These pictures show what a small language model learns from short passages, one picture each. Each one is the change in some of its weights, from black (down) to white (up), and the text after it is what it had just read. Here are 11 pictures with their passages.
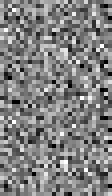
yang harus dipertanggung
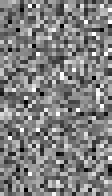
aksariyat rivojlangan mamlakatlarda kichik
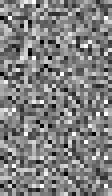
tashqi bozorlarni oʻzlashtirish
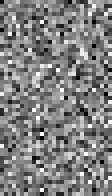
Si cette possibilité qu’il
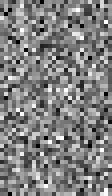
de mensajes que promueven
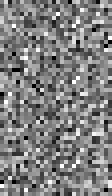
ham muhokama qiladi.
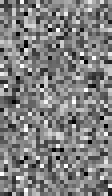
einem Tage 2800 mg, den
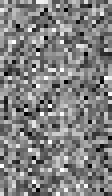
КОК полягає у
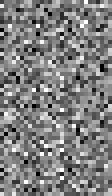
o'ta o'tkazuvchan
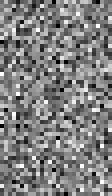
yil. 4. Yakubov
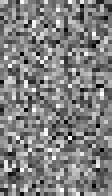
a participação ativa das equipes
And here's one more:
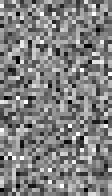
Behavior Analysis*, 27,
